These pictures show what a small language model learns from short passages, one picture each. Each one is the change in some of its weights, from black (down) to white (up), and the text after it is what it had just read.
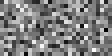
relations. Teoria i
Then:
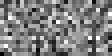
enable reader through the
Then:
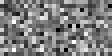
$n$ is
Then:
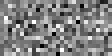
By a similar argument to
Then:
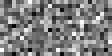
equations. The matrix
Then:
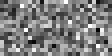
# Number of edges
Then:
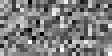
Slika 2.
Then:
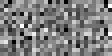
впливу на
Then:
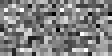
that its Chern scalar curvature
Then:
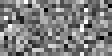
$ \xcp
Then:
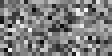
international school
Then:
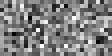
elliptic curve, and
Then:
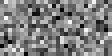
a relação entre
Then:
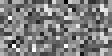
analizator VITEK
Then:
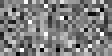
que el mundo moderno
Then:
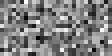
the the remaining edges of
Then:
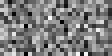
№ 6 МПС
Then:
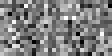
for every $v
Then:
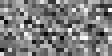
и теоретические
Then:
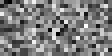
behaviour of solutions
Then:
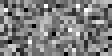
direction to $M$
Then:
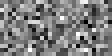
the plane) or the
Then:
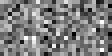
Next, consider
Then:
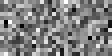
in Rigidity
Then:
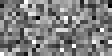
for the expectation of
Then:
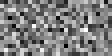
two weight case introduces
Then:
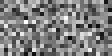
symmetric positive definite.
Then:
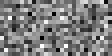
the stochastic LES
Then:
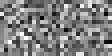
show that each generation
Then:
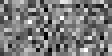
de forma que os
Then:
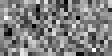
the block-diagonal
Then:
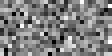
в школьный
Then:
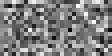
particular, the regular
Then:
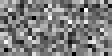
$ In view of
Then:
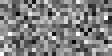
probability of a new observation
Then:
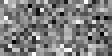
a transformation sends equivalent
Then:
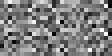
–; a esta
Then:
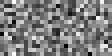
position of the individual in
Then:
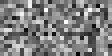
$\l$ to be
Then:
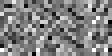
observation above, it follows
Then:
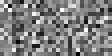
how can we effectively
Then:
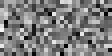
su rareza y
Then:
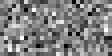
with signed Tait
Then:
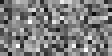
media e os
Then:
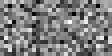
which is locally injective
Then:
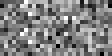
for the two other elements
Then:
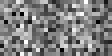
в контексте
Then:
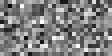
error. The other is
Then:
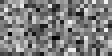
occurring in a
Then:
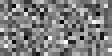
boshqaruvi hamda
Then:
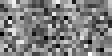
qandli diabet
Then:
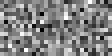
الحاصلة في
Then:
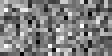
the cusp.
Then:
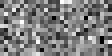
di Indonesia,
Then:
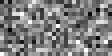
To $\rightarrow$ &
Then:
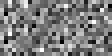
\frac {z -
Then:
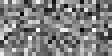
Por fim,
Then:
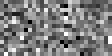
dual handle decompositions
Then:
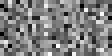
Jacobian of
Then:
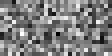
on $\ell$, and
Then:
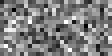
sie das als
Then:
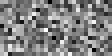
convex pieces
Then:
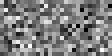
$H$ and
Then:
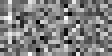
Theorem 5.3}
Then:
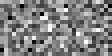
we observe that the number
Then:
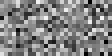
as ações educativas
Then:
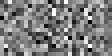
y no hagas
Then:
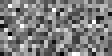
en Écosse.
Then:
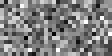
$w$ achieves
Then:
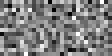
component of the matrix
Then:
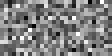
of each component of the
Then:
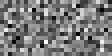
central. En fin,
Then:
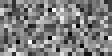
all $e\in
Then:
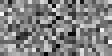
using an argument of
